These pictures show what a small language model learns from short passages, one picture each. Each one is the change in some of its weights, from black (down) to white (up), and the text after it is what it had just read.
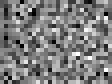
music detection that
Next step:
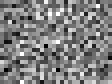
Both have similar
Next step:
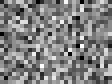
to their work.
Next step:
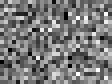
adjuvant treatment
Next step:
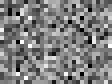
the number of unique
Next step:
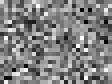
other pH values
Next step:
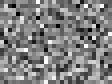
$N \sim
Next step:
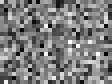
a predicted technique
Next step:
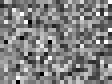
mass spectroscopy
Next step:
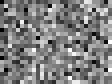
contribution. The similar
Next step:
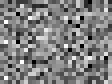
the scaling parameter
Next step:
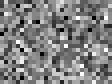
been complied with
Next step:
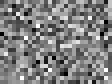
реагують з
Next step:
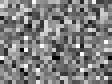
style as it takes
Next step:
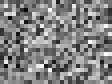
than one.
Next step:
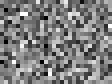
find potential applications
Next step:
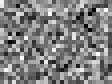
accounts for the
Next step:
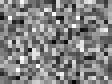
sentence parsed
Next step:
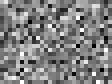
Energy under Contract
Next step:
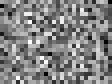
mobile phases were
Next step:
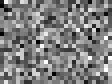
the other words,
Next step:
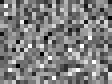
participants. The study
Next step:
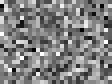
die sich
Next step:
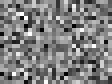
labelling, as
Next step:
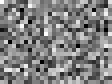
больных с
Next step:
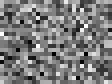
orbits at least
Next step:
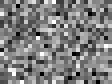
only an absorbed
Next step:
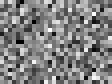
higher value of
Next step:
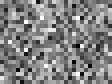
where the first
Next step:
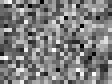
have a relation between
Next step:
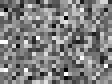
be taken in
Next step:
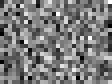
at least one order
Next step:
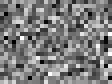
performed iterative
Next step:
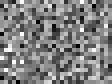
modulation indices range
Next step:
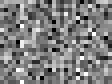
raíz de
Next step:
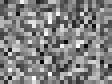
There are many
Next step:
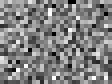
allocation for
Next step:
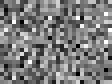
as well as through
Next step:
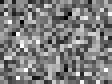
As empresas
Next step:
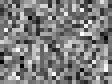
samples (Y)
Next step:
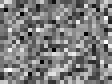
для таких
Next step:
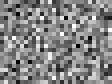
an intermediate line region
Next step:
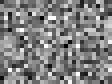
and historians
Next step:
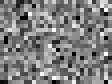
exceeded all
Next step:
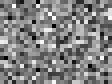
two sets of experiments
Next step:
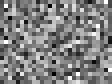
dimensions. An
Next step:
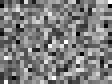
a photon orbit
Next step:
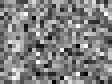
Education and Energy
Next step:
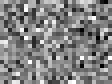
tends to cause
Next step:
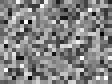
findings it can be
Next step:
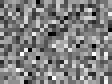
estimators, which
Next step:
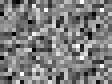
The envelope
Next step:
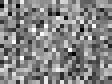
are equal to the
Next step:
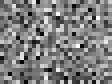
which is because the
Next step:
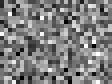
Im ethischen
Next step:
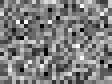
steps where local
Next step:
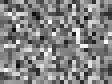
the white
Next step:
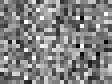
as the ratio of
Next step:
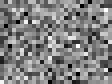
assessments. These
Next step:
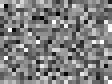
thus promote environmental
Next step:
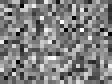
to one of two
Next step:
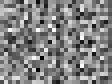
ten temat w
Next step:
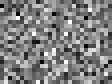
distribution of the number
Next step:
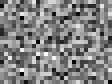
particular, one
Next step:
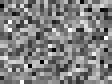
tarixi va
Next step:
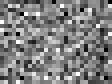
SANG is
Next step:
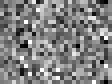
exceeds the
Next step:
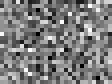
La Fortuna
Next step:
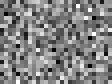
waarde van
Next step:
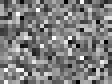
shot noise,
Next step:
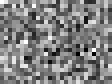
measurement is most
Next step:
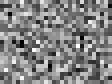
eigenstates are
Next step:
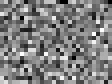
outlined above
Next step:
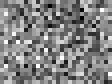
were included in the
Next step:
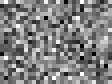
to have a
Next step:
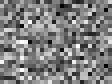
and tax
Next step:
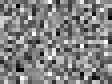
higher degree of stress
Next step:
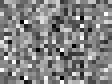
as we are only
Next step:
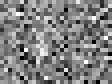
NPs, we
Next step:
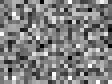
in our data at
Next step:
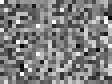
implemented data transformations
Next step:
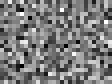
practical implementation, and
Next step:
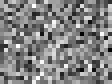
magnitude of the
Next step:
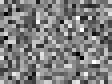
and stress component.
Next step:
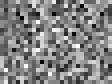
probability that the event
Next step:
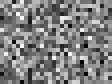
dan demonstrasi
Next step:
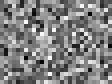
difference between the two
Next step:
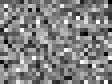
за допомогою
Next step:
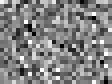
proceeds by
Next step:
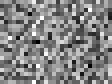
of the work in
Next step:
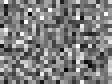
and as a means
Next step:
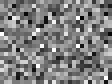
exploited in
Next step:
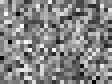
values were generally similar
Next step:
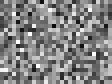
in the main audio
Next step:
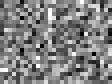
in polarized
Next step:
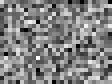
Joint Quantum
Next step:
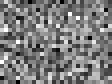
O objetivo
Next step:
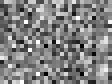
have investigated the
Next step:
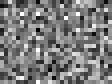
expansion solutions, which
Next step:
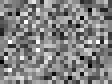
words the massless
